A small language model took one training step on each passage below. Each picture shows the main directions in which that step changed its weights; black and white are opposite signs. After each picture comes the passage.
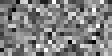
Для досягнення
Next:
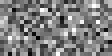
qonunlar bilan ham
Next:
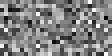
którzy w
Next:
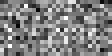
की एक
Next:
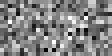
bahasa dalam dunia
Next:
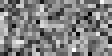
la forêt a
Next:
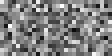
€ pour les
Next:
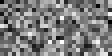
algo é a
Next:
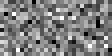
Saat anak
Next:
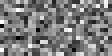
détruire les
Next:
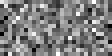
kechirishi uchun
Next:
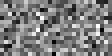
развития рыбного
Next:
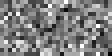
який регулює
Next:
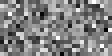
bucal em uma
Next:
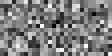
financial and economic
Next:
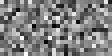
va halol raqobat
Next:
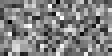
layanan digital untuk
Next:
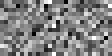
As aves que
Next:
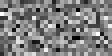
Society And Environment
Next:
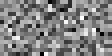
формулой для
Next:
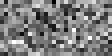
de Estado y organizaciones
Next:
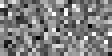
وكذلك مع
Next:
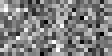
как взаимодействие
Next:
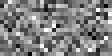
sinais iniciais de
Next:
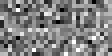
como cuellos de
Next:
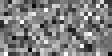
par que la investigación en
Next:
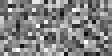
Party in
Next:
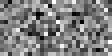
boshqarish borasidagi
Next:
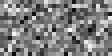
define el mismo proceso
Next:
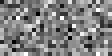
на момент
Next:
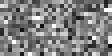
the analysis of experimental work
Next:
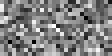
de conclusão,
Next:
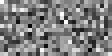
of Archaeology
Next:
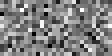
с параметрами
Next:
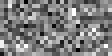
que sin duda
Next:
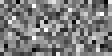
va boshqa tadqiqotchilar
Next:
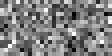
la contraposición
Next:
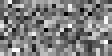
ya que se pueden ver
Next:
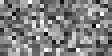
разные годы по
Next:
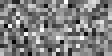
yang lebih besar
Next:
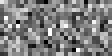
sous forme
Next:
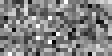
in Universal Sciences.
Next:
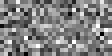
adaptação e alteração
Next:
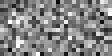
Media \pm DE
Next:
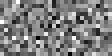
D. *et
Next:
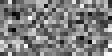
no início da
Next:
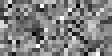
as mesmas que são
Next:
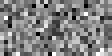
ait fungus
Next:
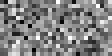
un texto, el de
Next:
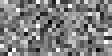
humaine, ce
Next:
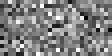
quando comparado ao
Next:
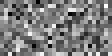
Training and
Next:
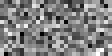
cara mengamati
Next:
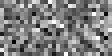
Utilice la
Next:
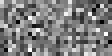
desenvolvimento de modelos de
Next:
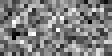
y, por tanto,
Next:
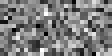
atamalar masalasiga
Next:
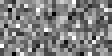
berish kerak. Bu
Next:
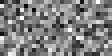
trió, a
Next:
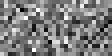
una revolución en
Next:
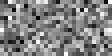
remanente de
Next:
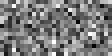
mult și satele
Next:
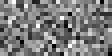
uni o‘qitish
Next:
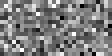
sistem jejaring
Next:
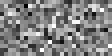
etapas diferentes:
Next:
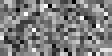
Люди із
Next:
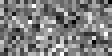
Toshkent kimyo texnologiya
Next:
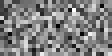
os moradores, com
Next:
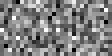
erishish uchun tuzilishi
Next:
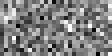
значно ширших
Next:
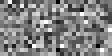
refiere al conocimiento
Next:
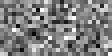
analizinde veri olarak
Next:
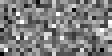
tarp šalių
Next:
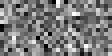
goza de buena
